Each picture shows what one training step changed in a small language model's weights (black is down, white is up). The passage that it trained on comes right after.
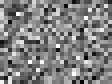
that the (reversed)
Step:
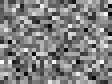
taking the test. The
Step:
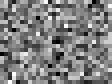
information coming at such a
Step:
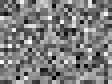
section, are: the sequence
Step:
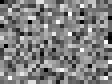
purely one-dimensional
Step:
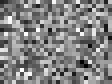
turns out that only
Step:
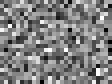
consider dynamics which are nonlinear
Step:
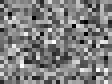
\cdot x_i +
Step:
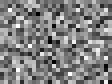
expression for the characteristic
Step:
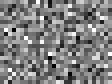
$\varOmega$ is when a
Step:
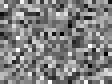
that the properties of galaxies
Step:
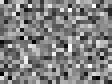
create a sequence of points
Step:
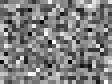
to the most frequent (and
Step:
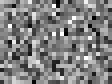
less emphasized
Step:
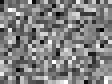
that solves the full
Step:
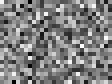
sweep of gate
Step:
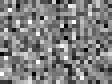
in the stellar radiation
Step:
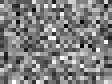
group $G$ as the group
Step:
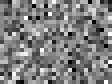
depending on the actual
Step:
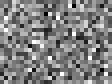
X-1 contamination
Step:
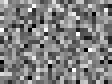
with the same vertex set
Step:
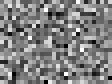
that on a single chain there
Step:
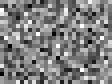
errors (RE)
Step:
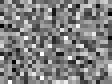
article were obtained from the
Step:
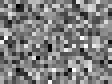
of linear operators defined on the
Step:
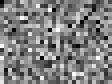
P. T., et al.
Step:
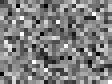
Y-system should a
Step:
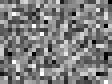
$\theta_{t}$ the
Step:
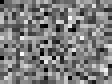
a randomly generated
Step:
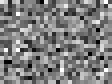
the solild lines show
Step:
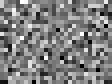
at a distance $\zeta$
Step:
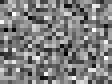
0$ so different weight
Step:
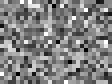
already determined
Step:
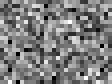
\end{eqnarray} where
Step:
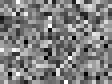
of DEAD box
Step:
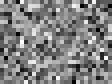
between $H_0$ and
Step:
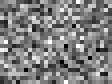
(ALL vs.
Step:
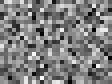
$r$, we prove that an
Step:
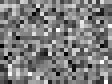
$X$. Consider the
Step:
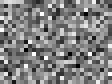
addition, for each $T
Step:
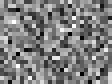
\end{equation} and the
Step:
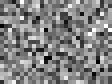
orthogonal to a
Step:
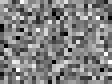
is negative for the
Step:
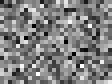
\end{cases}$$ and
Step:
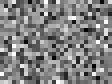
action, or to impose
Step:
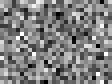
to prove the conjecture
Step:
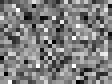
``Per Track''
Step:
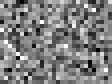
entropy system can
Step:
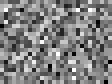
for the bound states of the
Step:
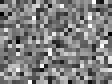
consider the standard notions of
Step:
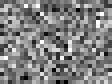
strongly in a
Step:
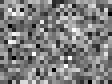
lie in $\cA$,
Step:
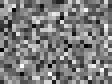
The main result is following.
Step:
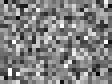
factor \(\alpha\), and
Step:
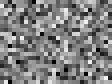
integration until core
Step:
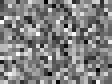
spinon excitations are
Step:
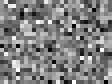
\Gamma$. In the general case
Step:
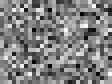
real matrix with $1,
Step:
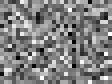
on the parameters one part may be
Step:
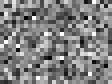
novelty of the present
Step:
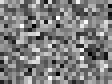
emission. Previous
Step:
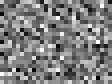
all elements of the input parameter
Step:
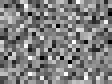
is called the coupling
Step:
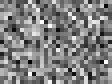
relationship between the
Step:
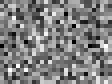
\E \big[ \log
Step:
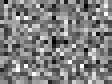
m}$, between the two components
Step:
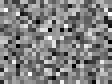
and then glued to
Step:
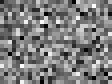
randomly. As a
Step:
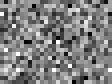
dynamical decoupling
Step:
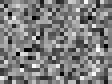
\cdot \bl v)$ that
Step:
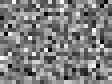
right-hand side of
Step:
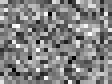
related to those of the
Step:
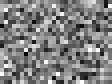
for conditions such that, the
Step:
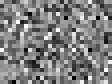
the times when the size of
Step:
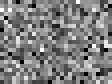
use approximate location
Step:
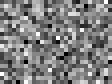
uncertain. And this
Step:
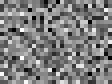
compilers to enable
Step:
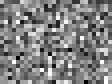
the full block to the
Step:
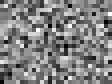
totally bounded, and
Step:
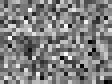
Let $n^\mu$ be
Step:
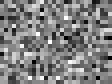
collapse of the distribution
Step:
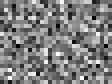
proof is omitted.
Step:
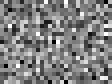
disorder configurations
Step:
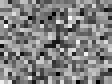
a more general approach which corresponds
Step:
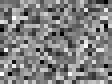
a cluster centre
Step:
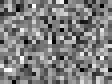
stage and had been
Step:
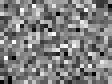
class $C^\infty$ in
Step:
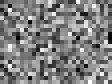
high-dimensional systems was
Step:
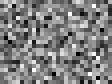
do not depend on $t$,
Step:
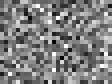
remain central
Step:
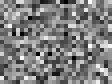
we give a general result for
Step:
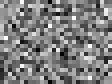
and intuitive conditions,
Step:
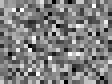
in [2] is the
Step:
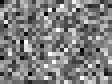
SMA observations at
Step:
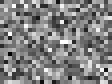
id for identifying the
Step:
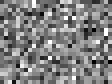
section 5, we discuss the
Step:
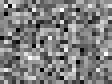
for sample observations, pressure
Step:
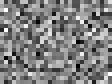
and $h$ and between
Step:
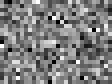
For the latter, there exist
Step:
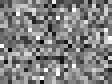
method is the default
